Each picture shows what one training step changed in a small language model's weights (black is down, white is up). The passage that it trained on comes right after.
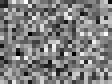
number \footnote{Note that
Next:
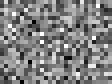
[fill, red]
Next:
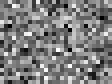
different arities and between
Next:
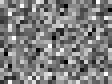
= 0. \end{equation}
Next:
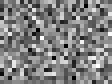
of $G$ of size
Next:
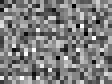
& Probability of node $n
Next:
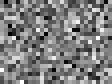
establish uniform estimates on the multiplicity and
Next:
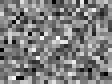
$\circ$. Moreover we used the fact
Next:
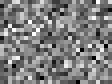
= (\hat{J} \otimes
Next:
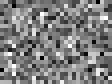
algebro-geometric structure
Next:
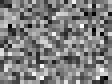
largest prime congruent
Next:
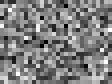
close to what did in a previous
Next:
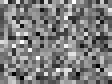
and M.~et~al.
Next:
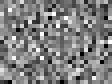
For time-dependent systems,
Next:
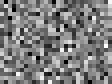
non-isomorphic graphs of orders
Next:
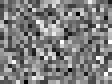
state of $\rho_s$ is
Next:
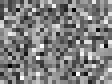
with $u_i$ and
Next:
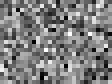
are unramified outside
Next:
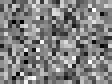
graded indexed by $\b$
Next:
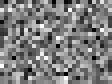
$[\cdot,\ldots,\cdot]$ on
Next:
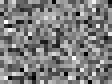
structure of the paper is as follows:
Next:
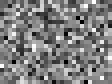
this testability. They also
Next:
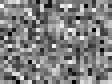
Accordingly, we define the
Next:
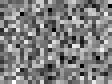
the circle is always taut. In
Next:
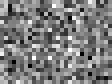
If the noisy data
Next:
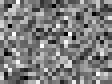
Complete controllability.} If
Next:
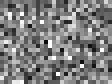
in the few geometric cases.
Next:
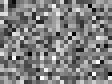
covered with less than
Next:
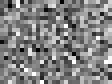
s,t\leq t$, we
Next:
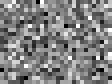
section, we situate our results
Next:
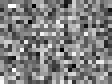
grid points as used by FD
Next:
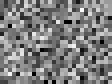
holomorphic in its arguments
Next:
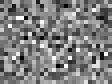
anti-clockwise, and
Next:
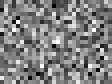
in one way or the other, whose
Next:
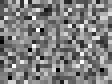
$a$ and $\alpha$ by
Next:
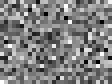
In section 4, some orthogonal
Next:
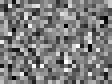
better-known conjecture of
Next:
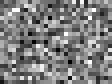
$r$. Since the two arcs
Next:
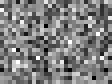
Cambridge, MA
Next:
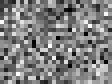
a homotopy fibration sequence over
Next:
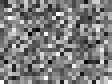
Lemma 2.2 and condition
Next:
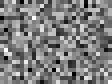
minimal and lies below $x$,
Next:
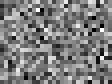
is an object of the comma category
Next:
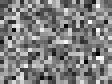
in the Lie algebra $\gg.$
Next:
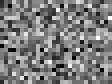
address in this paper two alternative
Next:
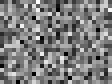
is clear from the construction that
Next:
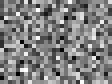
$D$ is always a positive integer
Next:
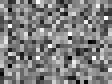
\bs Study the order
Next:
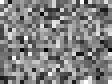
$T>0$, there are
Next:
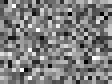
and~3. Direct computation
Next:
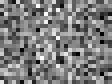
following quadratic form (or with
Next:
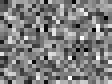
consequence of our analysis, we show that
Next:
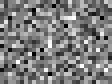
approach inherits these
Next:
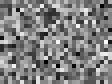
are independently dense on each
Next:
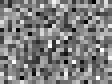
wave graphs. Here I give similar
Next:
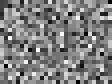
all $G$-invariant members
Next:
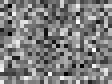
early 19th century
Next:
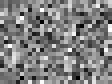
In other words, there are
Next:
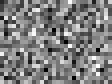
that $K$ is positive definite
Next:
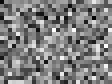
case in point. This exploits
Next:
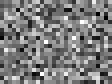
must be singular and concentrated
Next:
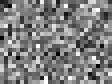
> 0$ by standard existence and
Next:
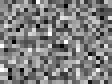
residue calculus lead to
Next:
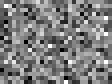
\begin{itemize} \item
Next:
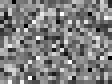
braided finite tensor category
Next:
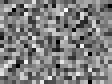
of ℔ for an extension
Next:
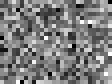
will have $\overline{x}\subseteq
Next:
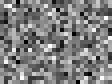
\begin{definition} We say that
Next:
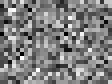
more precisely \begin{equation}
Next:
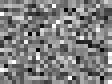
as mentioned above, the marking
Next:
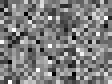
\mapsto \int_{x \in
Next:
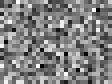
certain temperature range
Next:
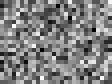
the correspondence in one-one.
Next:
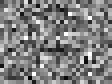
characteristic $p$, the dimension of
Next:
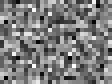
maps it to the cone
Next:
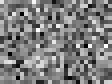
closure of $S_i$ is
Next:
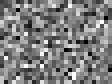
into account in the equation
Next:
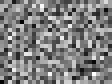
by Lemma \ref{chn}. This
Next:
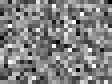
Hessian is positive definite,
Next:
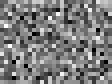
The strength of the
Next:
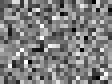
multiplying $ -\Delta u =
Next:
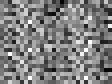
I J K L M N O P
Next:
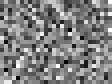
of looking at hills
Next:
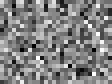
\end{align*} while its first
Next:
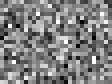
(or \eqref{CC9})
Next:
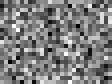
the union of all two sided
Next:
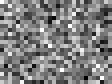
the (unique) normal cube
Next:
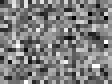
setting $i=m$ in
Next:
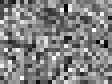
a translucent word
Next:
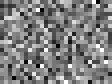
is a first eigenfunction of
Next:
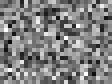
assume that $f\geq 0$.
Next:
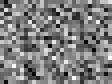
\ref{quant1} and
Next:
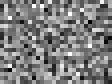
of the Edmonds -
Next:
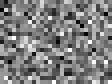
\leq n} A_i
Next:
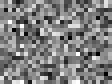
to the optimal) grading %that
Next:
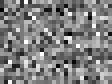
$0<\mu\le \displaystyle
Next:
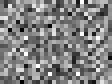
$\Rightarrow$ $\{z, w
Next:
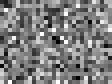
dt}. \end{equation} Let
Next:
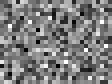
\noindent \textit{Case
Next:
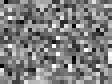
We see that \[x \in
